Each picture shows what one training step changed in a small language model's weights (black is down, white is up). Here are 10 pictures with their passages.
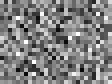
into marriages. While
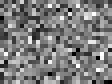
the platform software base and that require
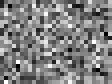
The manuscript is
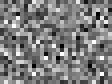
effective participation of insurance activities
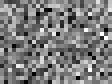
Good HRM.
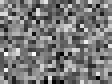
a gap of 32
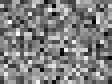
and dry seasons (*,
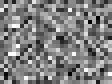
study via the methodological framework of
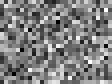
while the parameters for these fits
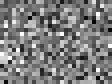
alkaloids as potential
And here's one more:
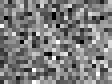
6. **Name three types
